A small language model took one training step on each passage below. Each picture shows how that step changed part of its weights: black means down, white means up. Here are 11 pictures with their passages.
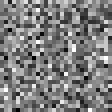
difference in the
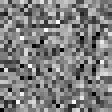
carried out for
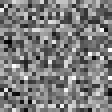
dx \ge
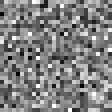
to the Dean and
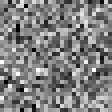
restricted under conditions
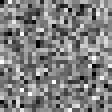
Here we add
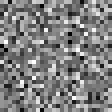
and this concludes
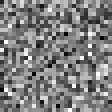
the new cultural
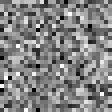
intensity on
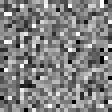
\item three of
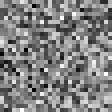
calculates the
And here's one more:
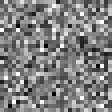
of data and material The
